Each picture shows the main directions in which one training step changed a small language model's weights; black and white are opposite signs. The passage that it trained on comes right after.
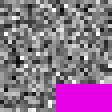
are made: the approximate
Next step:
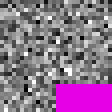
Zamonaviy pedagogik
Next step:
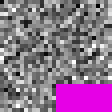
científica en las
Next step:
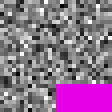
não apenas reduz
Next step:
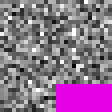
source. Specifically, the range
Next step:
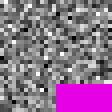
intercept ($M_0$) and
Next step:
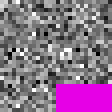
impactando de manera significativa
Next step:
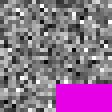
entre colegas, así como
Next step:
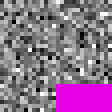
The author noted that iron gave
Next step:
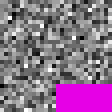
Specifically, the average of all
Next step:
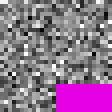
Djumaniyazov Umrbek
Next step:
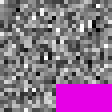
jihatdan baholandi.
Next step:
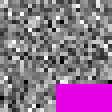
diagnósticas e de
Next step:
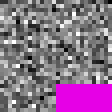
than previously believed could therefore be
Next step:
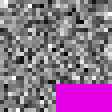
impact of these pandemic
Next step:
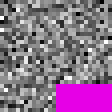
extends from radio all the way to
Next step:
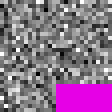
para que se lleve a
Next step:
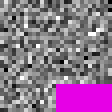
system, forming and improving communication
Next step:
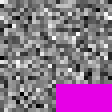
usuli, Pazl
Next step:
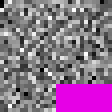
new component or container into a
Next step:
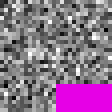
separate the Hε line from the
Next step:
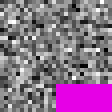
na comunidade estudada em apenas
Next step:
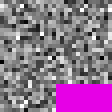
sign, there are 2 scenarios:
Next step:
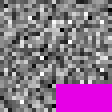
/ nuestro perfil sin
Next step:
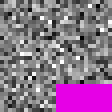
→ Monasteries
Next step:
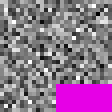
сняла куртку.
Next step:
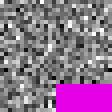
matrix currents, the above corresponds
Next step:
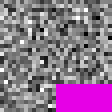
is found at $t=0$, as
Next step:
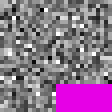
va qo‘shilgan qiymat
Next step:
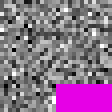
ДУ «Інститут
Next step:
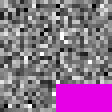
bilvosita ishtirok
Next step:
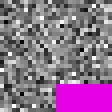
de recursos didáticos e
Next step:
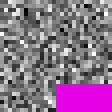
chemical structure. Our calculations
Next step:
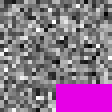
pasien dan keluarga dalam
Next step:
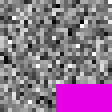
{\it Metastability in Anti
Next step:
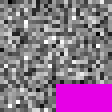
Stream Mapping Fue
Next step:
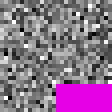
case is that of \bet, where
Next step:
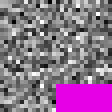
an autocorrelation criterion
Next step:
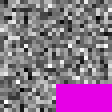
comoving Jeans length
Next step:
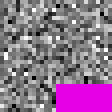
on the analysis in the previous section, the
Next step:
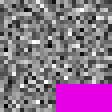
власти [2, р.
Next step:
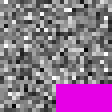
entendido como "(...)
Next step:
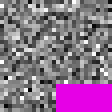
on random networks explore the
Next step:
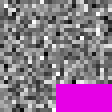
between the narrow band and the larger one
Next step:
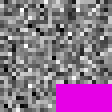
surprisingly find some novel
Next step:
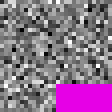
ҳам киради. Бу
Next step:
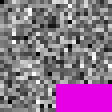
de 2007**. Institui o
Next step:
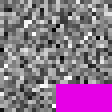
chiqaruvchilarning ham
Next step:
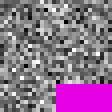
o tema quanto de trabalhos
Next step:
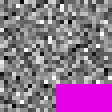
space, then, non trivial
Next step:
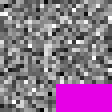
y traducen masivamente a
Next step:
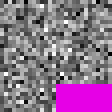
Engineering, Chinese
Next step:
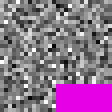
De functie van deze interne
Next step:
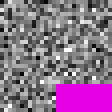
coarse-grained grid
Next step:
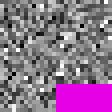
Newman, Andrew
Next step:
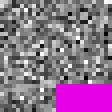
and BO. The fitness distribution
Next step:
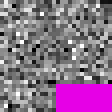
moderate resolution spectra at the
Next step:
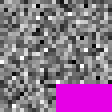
B)}$ are positive definite
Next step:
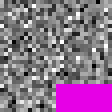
of DAW as well as its
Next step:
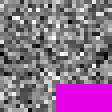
nem da vida como dever
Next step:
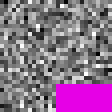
developing students' personal and
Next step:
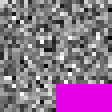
of divergences}{106}
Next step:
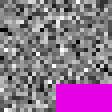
связи особую актуальность
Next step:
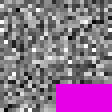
large extra-dimensional volume or a large
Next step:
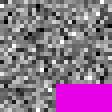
for both intensities. However,
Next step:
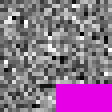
puras implica em ter
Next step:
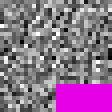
with the new scalars are less severely
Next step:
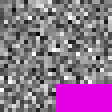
novel one-dimensional photonic
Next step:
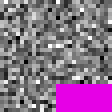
Aragão, L. A.
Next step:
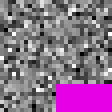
the digest of the bounded
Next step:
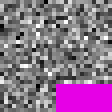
n$: \begin{align}
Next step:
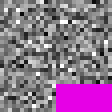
belegd. Bovendien
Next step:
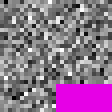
order, used to fit experimental scattering data
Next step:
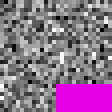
density of $T_W$ depends
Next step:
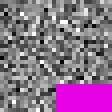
3 Cantidad de
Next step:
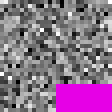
value of the short-wave component
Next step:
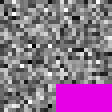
a distancia. Para la
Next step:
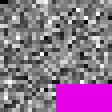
de todos os líderes
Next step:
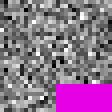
stepping of multiresolution
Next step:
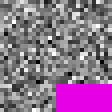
& Better phase alignment;
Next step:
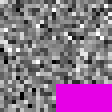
the core of the LDOS is
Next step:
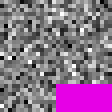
untuk menganalisis tingkat
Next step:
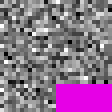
2011 Disponível em:
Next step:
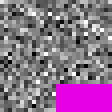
synthesis problems.
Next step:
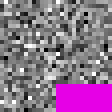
Q_{\bk}$ is a constant of
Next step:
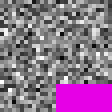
volontyorlik faoliyatlari
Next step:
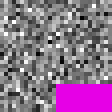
BCIDs and a factor of ten
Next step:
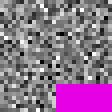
Press [in English]. -
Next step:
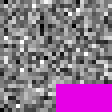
been scaled to the same angular range
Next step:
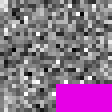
hidupnya. Manusia
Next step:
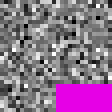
para enfrentar las demandas
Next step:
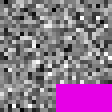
calculations. The initial fitting of the
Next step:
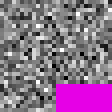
length. \end{abstract}
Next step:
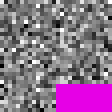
e se estabilizar.
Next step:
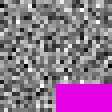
parameters $\overline{z}_i$. The
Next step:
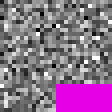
on Rh(111) surface based
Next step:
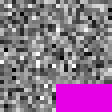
the proposed model. %They are also
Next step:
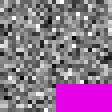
угольной продукции
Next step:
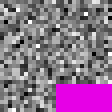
bins in the NRS1
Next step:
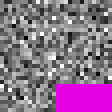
the leptons is similar to that of
